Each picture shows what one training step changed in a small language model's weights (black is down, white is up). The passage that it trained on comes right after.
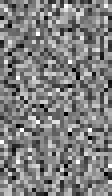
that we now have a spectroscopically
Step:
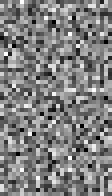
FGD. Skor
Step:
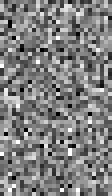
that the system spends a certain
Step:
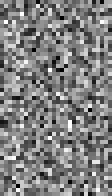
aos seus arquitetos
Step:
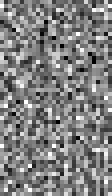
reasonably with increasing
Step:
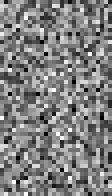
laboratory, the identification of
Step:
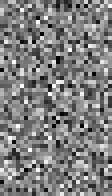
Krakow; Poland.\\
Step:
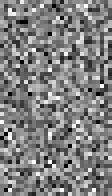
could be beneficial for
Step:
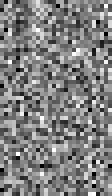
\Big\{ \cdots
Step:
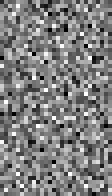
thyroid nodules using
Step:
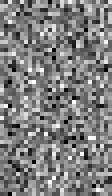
sample in $W3$ because the
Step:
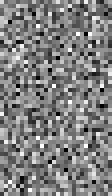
{\it Right side:}
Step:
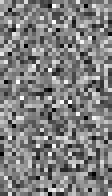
является инвариантной.
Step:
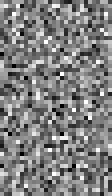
pedagógica, garantizando
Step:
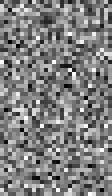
disorders were periodic leg
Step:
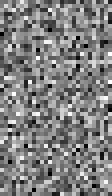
Dr. ION SORIN
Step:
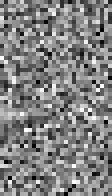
DM mass versus $\Delta
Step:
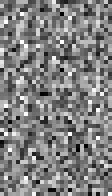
toepassing is op elke
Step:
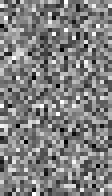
oppositely directed,
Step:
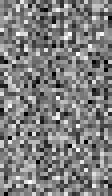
erhalten (to) visit a
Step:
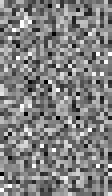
article. *Emily
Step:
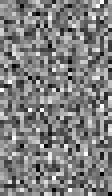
the mass loss, grows with
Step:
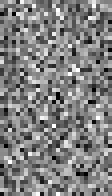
севгани”) дир.
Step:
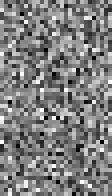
per planet with total mass captured
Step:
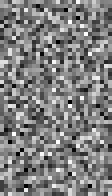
pearson correlation jika semakin
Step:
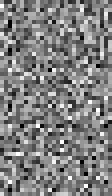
to the following system of differential equations
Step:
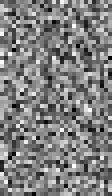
tarmoqning ulushi
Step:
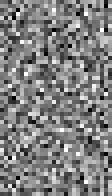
internal space; it can then be
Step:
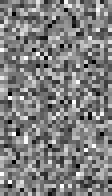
Einstein and matter evolution equations
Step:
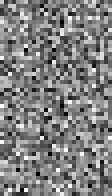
Guo, Z. and
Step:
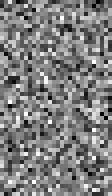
knock-on effects for the coma
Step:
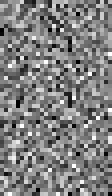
del ser humano. De este
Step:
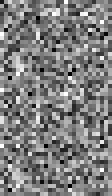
approach to the modern education system,
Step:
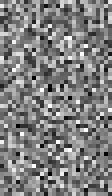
cual es la realidad exterior
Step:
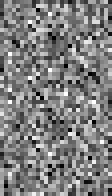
фалангистами были
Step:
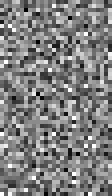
dapat mempercepat proses
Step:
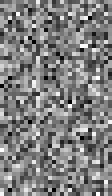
can help to unravel which
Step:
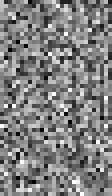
comes to the integration of different
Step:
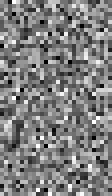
seminal work establishes that the
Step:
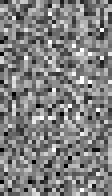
can be bounded from above. The first
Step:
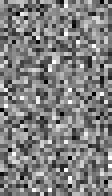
responses for the considered simulated system
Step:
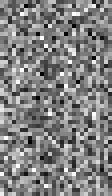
types, and callees
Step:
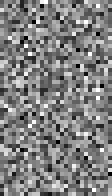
que tentam acessar a
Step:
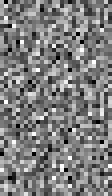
well approximated by the 1D version
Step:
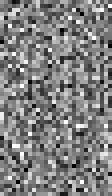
Hajomer \emph{et
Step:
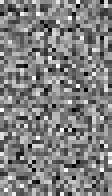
$\sim 5\sigma$, for
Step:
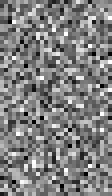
de supporter nos affirmations
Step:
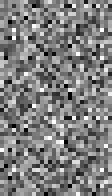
question in a separate
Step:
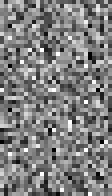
a scenario known as minimal
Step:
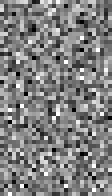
necessidade de apaziguar um
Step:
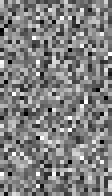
and the reflection losses on the
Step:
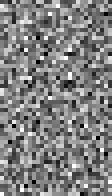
haastattelua ollut
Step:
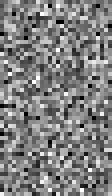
centra no presente e se volta
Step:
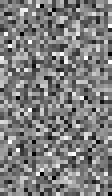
diferença entre o conceito de
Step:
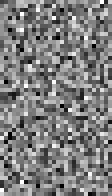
plasma parameters can be used to
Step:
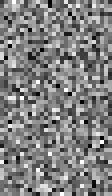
True polynomial scaling has
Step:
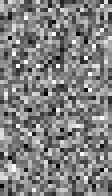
Canada's mandatory
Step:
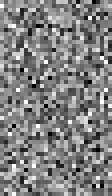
boshqaruv tizimini
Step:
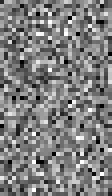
shown in Table 1. For comparison,
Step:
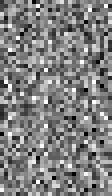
| {\Phi}\rangle\neq
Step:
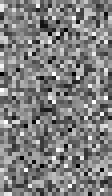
of model details there is a
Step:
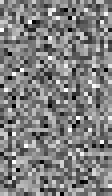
JK. Rogue waves in
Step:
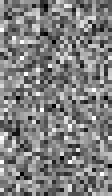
Springer. - Lang,
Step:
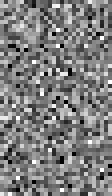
deben garantizar la
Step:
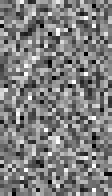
consolidado que lucha por
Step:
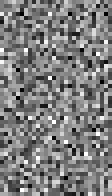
subsystem $A$ &
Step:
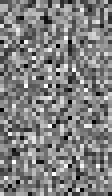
key can be found from even one
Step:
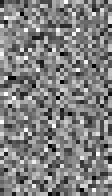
Daha sonra Türkçe
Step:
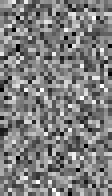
Ism nosir badiiy
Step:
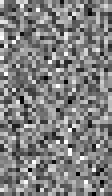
worked at a massage clinic
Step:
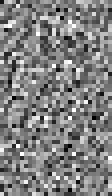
in which the string interacts just
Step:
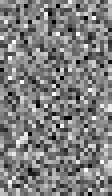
servo motor that drives the
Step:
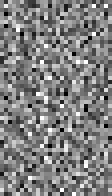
es por ello que el sistema
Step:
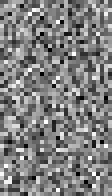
no afecta su libre
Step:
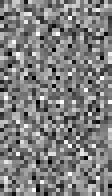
as detailed conservation or detailed
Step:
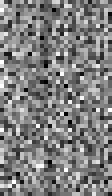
archive of the European
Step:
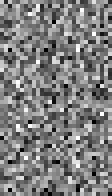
or implicitly) in recent
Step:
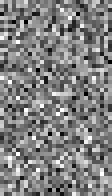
tahlil, tizimli
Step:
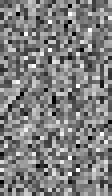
be used to map high-dimensional
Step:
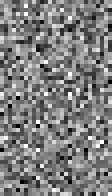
The conductance values in the
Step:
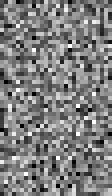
чотири правила:
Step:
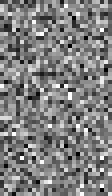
systems characterized by a scale separation between
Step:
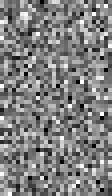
average wage rates by units of
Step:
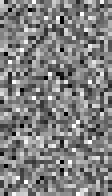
accounting for repulsive
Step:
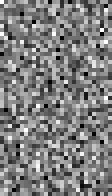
1D edge states appear in the
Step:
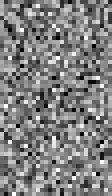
plasma energy density $u$ to
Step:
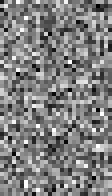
Aholi turmush
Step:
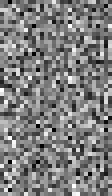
tout comme l'absence des
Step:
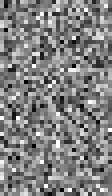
Among dozens of new
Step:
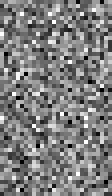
with the field pattern in Fig.
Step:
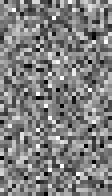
Hall, London,
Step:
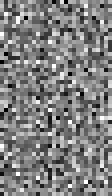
with the characteristic exponents
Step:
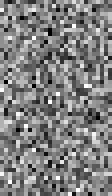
Chunki bu holatda
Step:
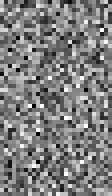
under optimal conditions. The higher statistical
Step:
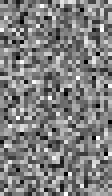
Eq.\ (\ref{U}) is that
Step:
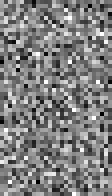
de dados, outras 2
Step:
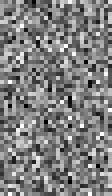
de indicar a área de
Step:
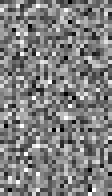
integrasi nilai-nilai
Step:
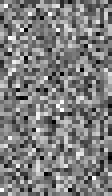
изменениями, в том
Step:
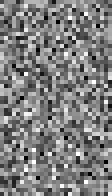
odd chain must be aligned
